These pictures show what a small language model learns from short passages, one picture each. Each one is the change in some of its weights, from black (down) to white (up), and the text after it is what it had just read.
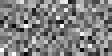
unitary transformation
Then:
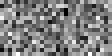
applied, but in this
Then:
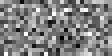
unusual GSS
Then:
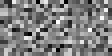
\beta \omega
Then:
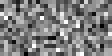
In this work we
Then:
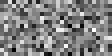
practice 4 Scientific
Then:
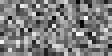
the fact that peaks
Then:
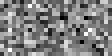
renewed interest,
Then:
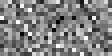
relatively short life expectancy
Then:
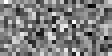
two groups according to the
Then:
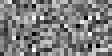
waves due to
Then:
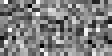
cache lines for
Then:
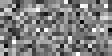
of barrier properties
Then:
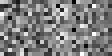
on the rise in
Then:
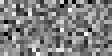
highlighting how
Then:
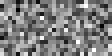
In all cases, the
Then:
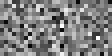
smoother interaction with
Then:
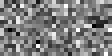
thing to vary the
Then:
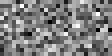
replace all types of
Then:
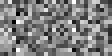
offers reduced cost,
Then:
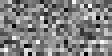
were collected using a
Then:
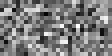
of lawyers,
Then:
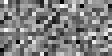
$\rho$ on
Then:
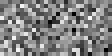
the target language sometimes
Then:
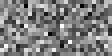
to identify usability issues
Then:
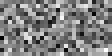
the requirement of physical
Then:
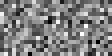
USA and other countries
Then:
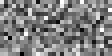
working out well,
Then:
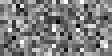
first divide the
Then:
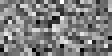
the cooling of
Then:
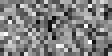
the time spent on
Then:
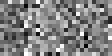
or minus one that
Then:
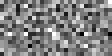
is here that the
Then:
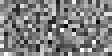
that clarify the
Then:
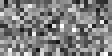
(NES) and
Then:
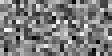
only example from other
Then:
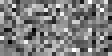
and standard deviations provided
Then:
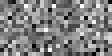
your community energy
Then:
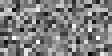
of a total of
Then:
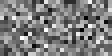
radial dependent
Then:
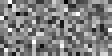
possible values of the local
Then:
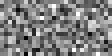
Conversely, the
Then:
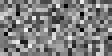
is expected that they can
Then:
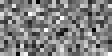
Ir orbitals
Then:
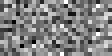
affect mechanical properties of
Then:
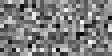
Fig. S1 for
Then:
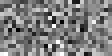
in each patient including
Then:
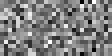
favourable under
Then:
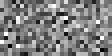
to both Lie
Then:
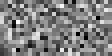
being negative images of the
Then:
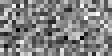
extending from negative values
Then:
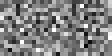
is that the length of
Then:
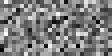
any Lie algebra
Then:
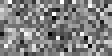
then used to extract
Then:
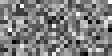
first discuss the properties of
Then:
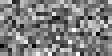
energy, this can lead
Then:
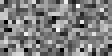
induce a form
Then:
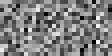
of our six regions
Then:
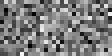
can resolve
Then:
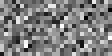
to ensure that they are
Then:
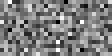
producer and for
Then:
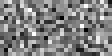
fewer runs
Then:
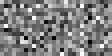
future research, we can
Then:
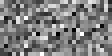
to be dominant over
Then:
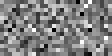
that filled the
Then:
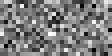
either to reduce the
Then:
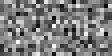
these sequences from these
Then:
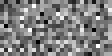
In process Before
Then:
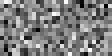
two new EPOS
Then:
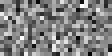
In total, there are
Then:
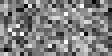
smeared configuration
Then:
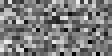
stage it must
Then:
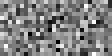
some extreme cases
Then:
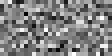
entails being identified
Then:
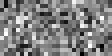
begin with, we
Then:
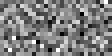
the learning process.
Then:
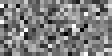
SAEL population
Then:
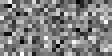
types, physical massless
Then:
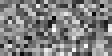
the failure of previous
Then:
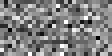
(LA), with
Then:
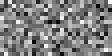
training application, and
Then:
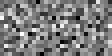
flip, rotation
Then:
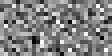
cost and production dynamics for
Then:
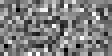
be positive, so this
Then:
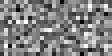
10$. To account for
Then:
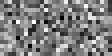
toward the center.
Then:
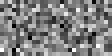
as analogs of
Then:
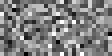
and KPFM
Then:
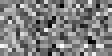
the time interval
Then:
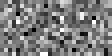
they could not supply
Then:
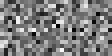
to a breakdown
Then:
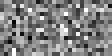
age, history of
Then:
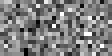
these gratings
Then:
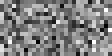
and the degassed
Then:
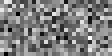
then reconstructing the
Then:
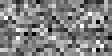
The switch can
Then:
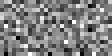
sampling rate during image
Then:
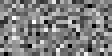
ferromagnetic fraction
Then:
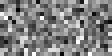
In some cases, an
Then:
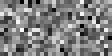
- sw_os
